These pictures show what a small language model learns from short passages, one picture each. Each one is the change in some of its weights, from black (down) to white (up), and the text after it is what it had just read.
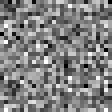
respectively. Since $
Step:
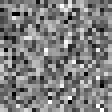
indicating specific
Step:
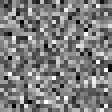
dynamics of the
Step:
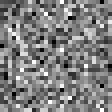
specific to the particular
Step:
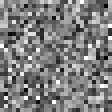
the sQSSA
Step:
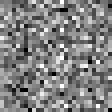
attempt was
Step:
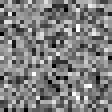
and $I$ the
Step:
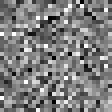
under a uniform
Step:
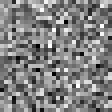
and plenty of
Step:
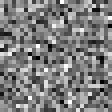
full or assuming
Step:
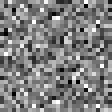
with Mathematical
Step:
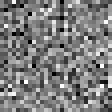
8 instances,
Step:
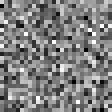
\item flat
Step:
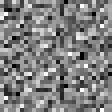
This will be further
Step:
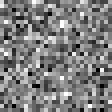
value far from the
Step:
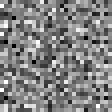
\to \infty}
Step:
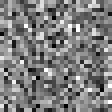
and will help
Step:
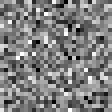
eigenvalue can
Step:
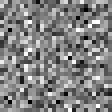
\ldots i_m
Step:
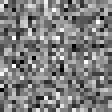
management that deals
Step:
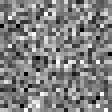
strong attractors given
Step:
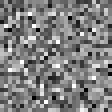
problems (product
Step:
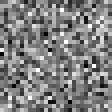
(state \oplus
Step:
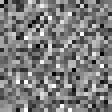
that are instruction
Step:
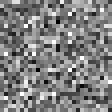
> 0$. Therefore,
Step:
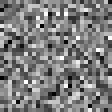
used according to the
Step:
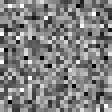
left hand side
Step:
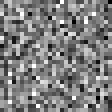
continuously differentiable
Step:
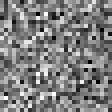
to develop. Therefore,
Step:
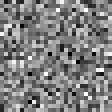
solution—for 1
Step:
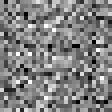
foundry industry
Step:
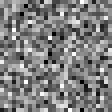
t\rangle =
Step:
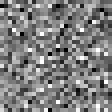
\text{, with
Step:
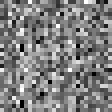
the desired
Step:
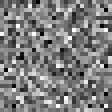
abstraction of
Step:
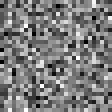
and so again by
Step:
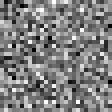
was measured on a
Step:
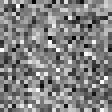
provide offers
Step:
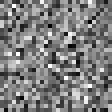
affect the way the
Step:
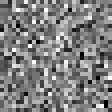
transistors). In
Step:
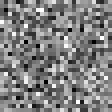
is a bundle
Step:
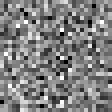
when trying to
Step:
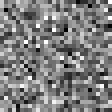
either alone
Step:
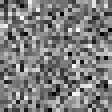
for the L3
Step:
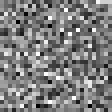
because of the lack
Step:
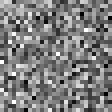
the important calculation
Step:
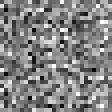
trajectories following
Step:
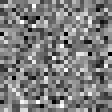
pupil to work
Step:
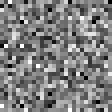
H-space is
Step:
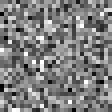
is depended on the
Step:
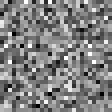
origins and
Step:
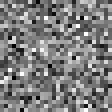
in a variety of
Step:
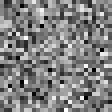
were recorded as
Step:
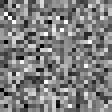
labour market
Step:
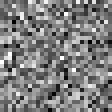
of the resulting
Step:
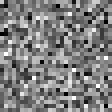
with or without
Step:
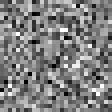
same time, for the
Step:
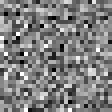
phases are:
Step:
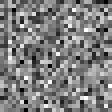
the Poisson
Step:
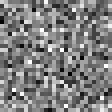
Set $\gamma
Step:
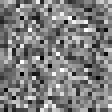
the peel stress
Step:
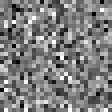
U$, where $\tilde
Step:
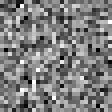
radius bounded
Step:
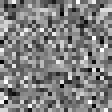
: The above structures
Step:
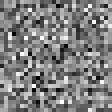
opium trade
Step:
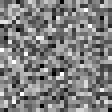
is nothing to
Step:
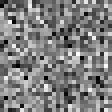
on $p$. The
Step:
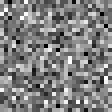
twice a
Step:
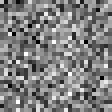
that is recorded
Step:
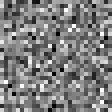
strategy for
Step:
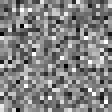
features, we
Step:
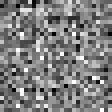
electronic product
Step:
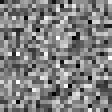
contribute to the
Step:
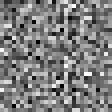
small a value of
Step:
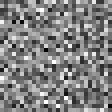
issues of
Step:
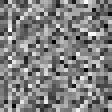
the world, in
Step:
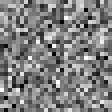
the mRNA
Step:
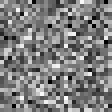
out the significance of
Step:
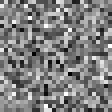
history came
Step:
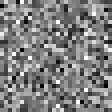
the Hessian
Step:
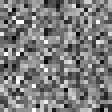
communicating these
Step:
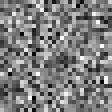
solo ve
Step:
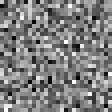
at low values of through
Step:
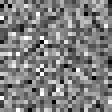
intersection over union
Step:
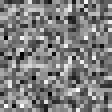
programs in this
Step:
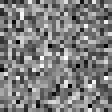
generalization of the
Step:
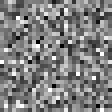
constructs a shared
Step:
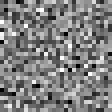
is rational, the
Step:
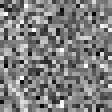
If this were to
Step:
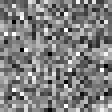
of $\gamma >
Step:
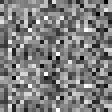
the underlying
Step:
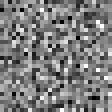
resolve most
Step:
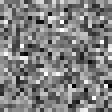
solution in acetone
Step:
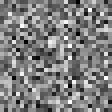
back into the
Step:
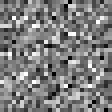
formulated in the
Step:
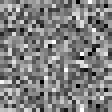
performed the
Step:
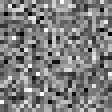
or fabrication
